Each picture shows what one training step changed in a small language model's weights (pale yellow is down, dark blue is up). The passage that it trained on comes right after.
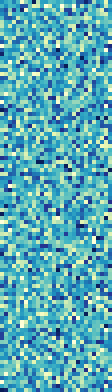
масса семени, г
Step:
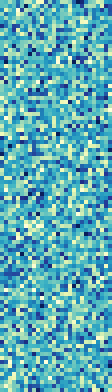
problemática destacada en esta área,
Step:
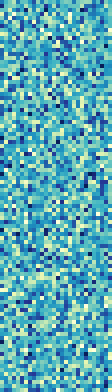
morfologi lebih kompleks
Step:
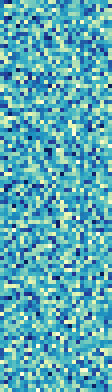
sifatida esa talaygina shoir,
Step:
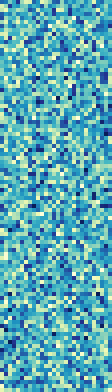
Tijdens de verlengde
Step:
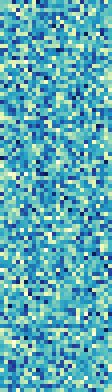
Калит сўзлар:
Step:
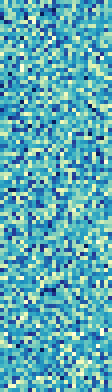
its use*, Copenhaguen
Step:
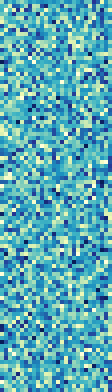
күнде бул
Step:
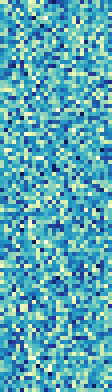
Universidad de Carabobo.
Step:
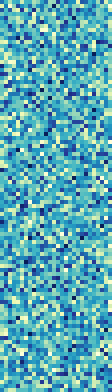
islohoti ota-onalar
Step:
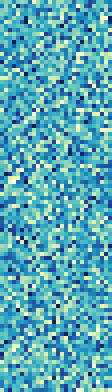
ko'rinadi. Asar avj
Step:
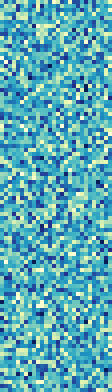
hin konnten Schülerinnen und
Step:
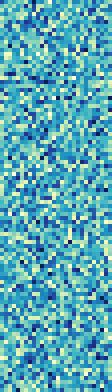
proaktif dan dilaksanakan secara
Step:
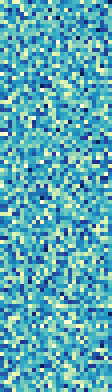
sendiri dan dunianya.
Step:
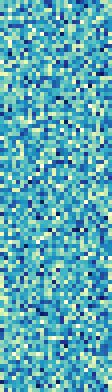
(совершил первый
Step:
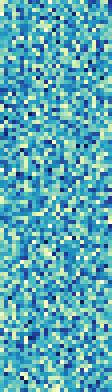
inkişaf ölkənin
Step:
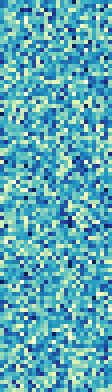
25 °C. Upravo je
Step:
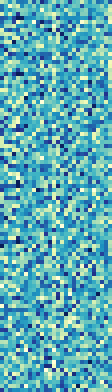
barglarning bujmayishida
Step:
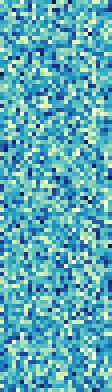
ISTIQBOLLARI 591
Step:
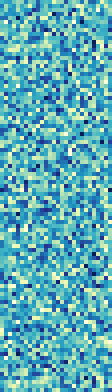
buyumlari, qurol
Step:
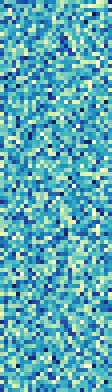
Ralph Pappier y
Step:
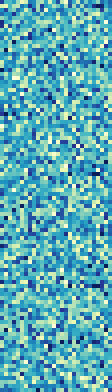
To'ychiyeva, N.
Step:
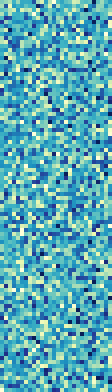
házirge shekem
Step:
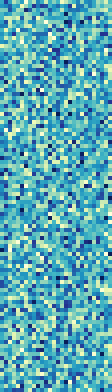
όργανα με τα
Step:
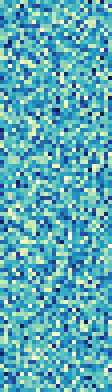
ro‘yxatga olish va ular
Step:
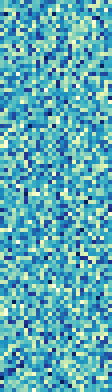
Figura 8 - Modelo 4
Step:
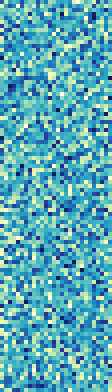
severity and predicting the
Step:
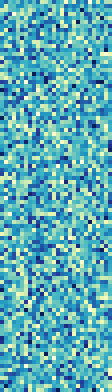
entendimiento que tienen su origen
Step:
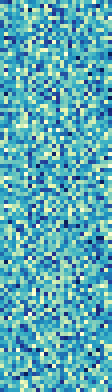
texnologiya ob'ektlarini uzluksiz
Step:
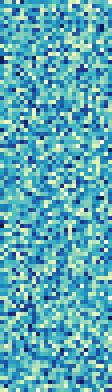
una inversión ontológica: el
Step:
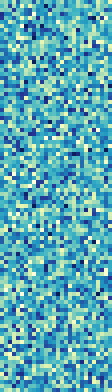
1980 szeptemberében
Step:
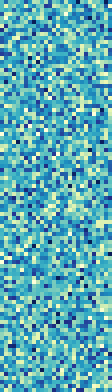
cuya lectura se ve ahora
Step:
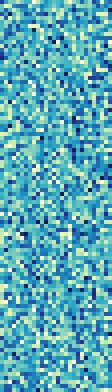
serta psikologis. Selaras
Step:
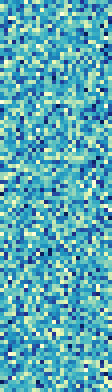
и новой земли. Зло
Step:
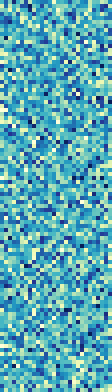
specific aims, first to
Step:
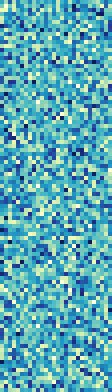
o'zini emas, balki shaxs
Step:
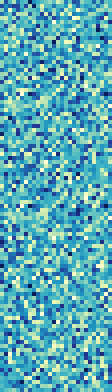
de producción espacial a partir de la
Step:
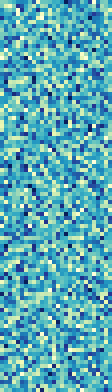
standartlarini qabul qilish va ularni milliy hisob
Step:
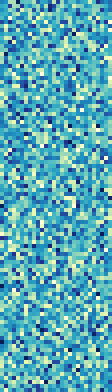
0 \leq \theta
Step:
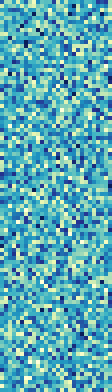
de IA têm sido aplicados em
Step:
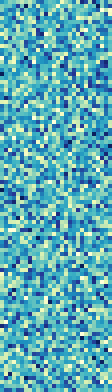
da próstata, glândula
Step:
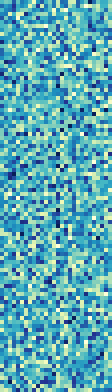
avanço Saúde Equidade .
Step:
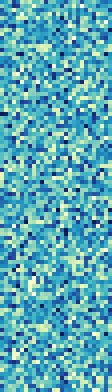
bade Ioane!/ –
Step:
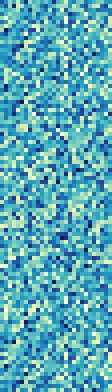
pela RCC Fonte:
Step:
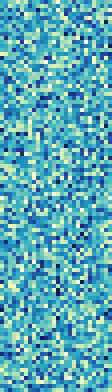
tornando- o animal
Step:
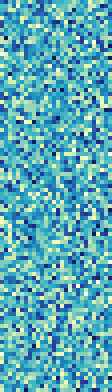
markets. *Computers in
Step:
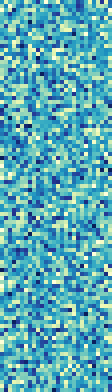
кратность критической точки
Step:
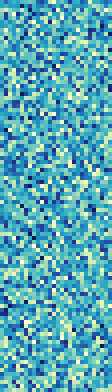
Thermal Faults
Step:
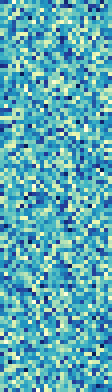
olishidir. Uchinchi
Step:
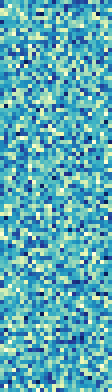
виконання операцій, підвищення
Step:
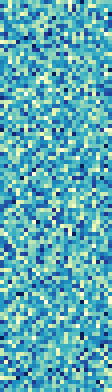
o período do estudo. As variáveis
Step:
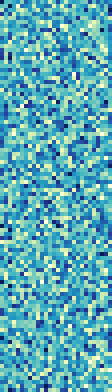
yil bilan 2005 yil oralig'ida
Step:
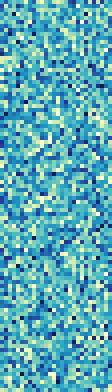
liq lisoniy materaillar
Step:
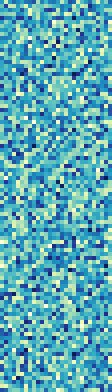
associação da tirzepatida
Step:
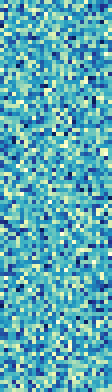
vele betrokkenen.
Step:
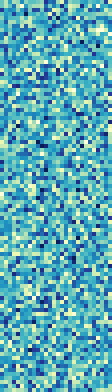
(che dà il titolo alla
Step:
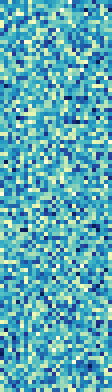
adotam metodologias ativas,
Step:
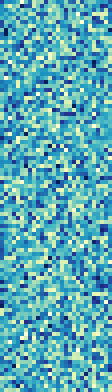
N. V. Mihajlov.
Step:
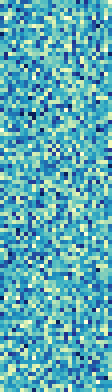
diversité des différentes approches
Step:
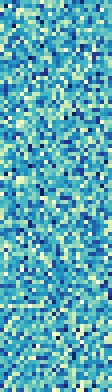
discutido por Maria da
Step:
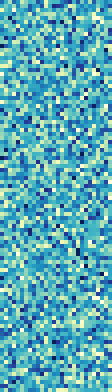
мекунанд, ба қайд
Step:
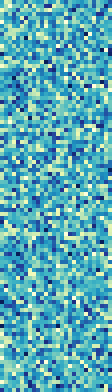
атрофией верхней
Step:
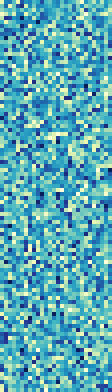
O'zbekiston Respublikasi Prezidentining
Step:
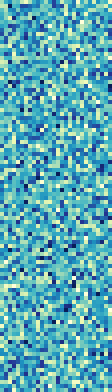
penelitian ini adalah seluruh pasien
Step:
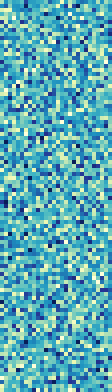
Según la tipología,
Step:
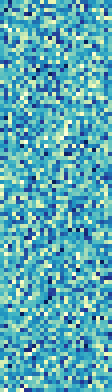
*The Gardener's Son*
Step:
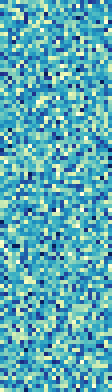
expressivas no pré-tratamento
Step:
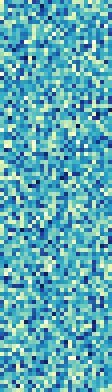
spontanen Kupierung nicht
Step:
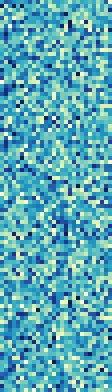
III de Madrid La Comisión Europea
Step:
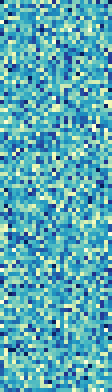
когда варьируемые
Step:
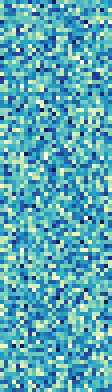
Robyn. Jean-Luc
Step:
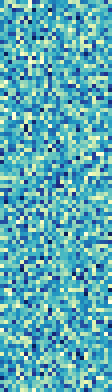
Silvio e Giuseppe
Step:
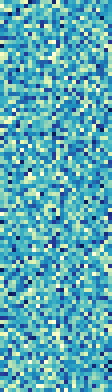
игры определяется
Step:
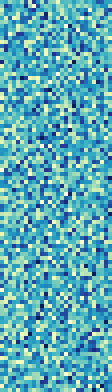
la confidencialidad), su
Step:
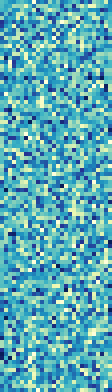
arquitetura moderna brasileira: a
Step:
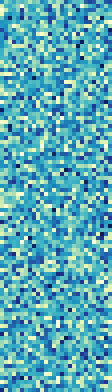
ўқитишни зарур деб
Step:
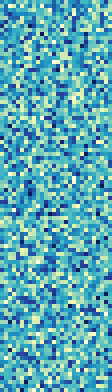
são potencialmente acessíveis para cada
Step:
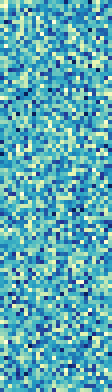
até 1955 e o projeto sofreu
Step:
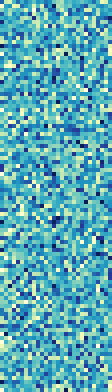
и неопределённости при
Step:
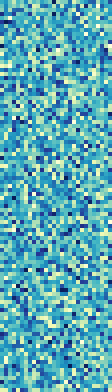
судьба Поля
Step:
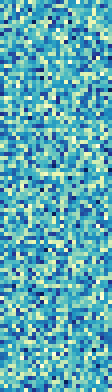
of ESG, circular economy
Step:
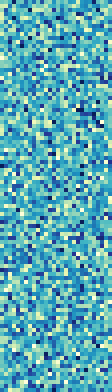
времени появления гепатита
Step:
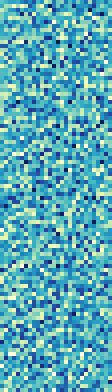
1980 йиллардан буён
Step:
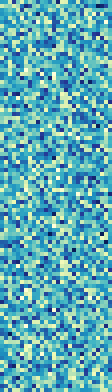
metodlar, algoritmlar,
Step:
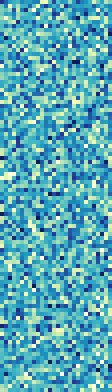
рамках первой модели
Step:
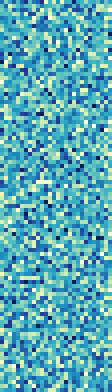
joriy etish tezligini oshiradi va boshqaruv
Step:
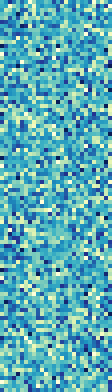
цю «самобутність»
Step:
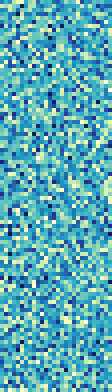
uchun mo'ljallangan.
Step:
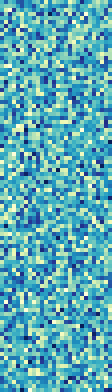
presentadas en congresos,
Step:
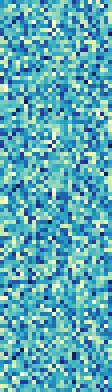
Futbolda tezlik bu
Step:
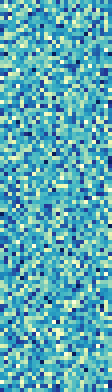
подходы к лечению. Имеются
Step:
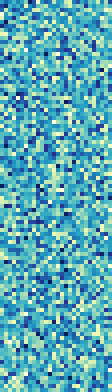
kelib chiqishi hisoblanadi. Balki
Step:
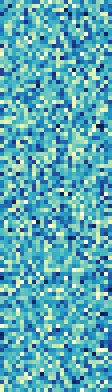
стране. В ходе оценки
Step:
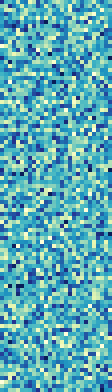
роль в обеспечении национальной
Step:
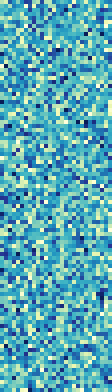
Введение Право на
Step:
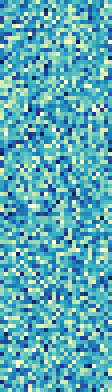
y su efecto en el sistema de
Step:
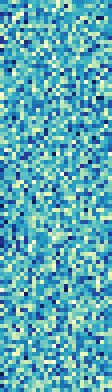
Geral sobre a Proteção de
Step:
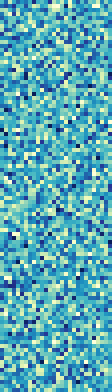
Para avaliar o nível de
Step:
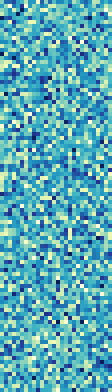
malakali kadrlarga, shaxsning
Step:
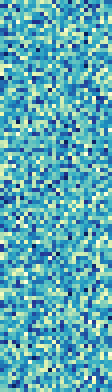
Key words: water
